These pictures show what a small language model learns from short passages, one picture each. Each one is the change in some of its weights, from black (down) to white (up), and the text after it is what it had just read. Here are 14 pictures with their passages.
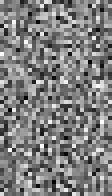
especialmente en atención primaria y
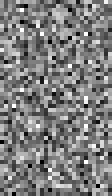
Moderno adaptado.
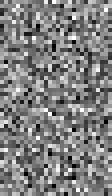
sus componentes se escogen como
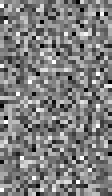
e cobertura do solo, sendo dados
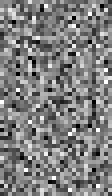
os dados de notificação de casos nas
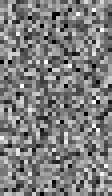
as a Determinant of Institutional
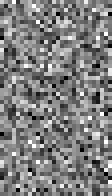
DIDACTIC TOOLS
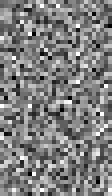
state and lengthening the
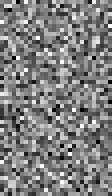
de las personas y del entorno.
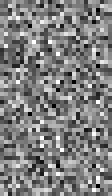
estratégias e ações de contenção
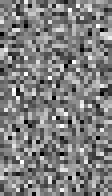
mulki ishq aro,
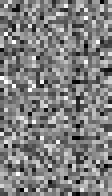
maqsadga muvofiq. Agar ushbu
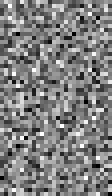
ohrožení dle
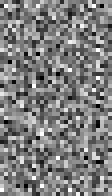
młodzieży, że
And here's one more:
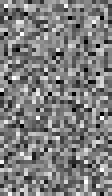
власність Торговельні
